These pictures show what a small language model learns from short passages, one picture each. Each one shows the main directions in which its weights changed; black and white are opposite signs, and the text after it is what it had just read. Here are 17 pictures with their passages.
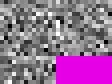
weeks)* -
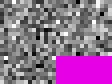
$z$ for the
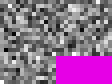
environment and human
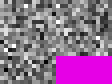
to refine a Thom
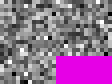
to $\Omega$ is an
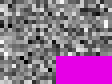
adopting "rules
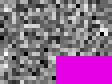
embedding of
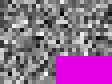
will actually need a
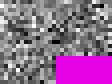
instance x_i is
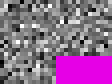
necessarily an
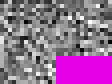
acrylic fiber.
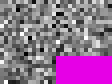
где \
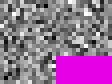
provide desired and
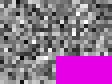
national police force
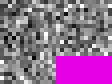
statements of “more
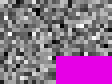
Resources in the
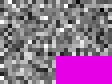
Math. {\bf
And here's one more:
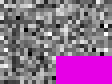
where 40% of
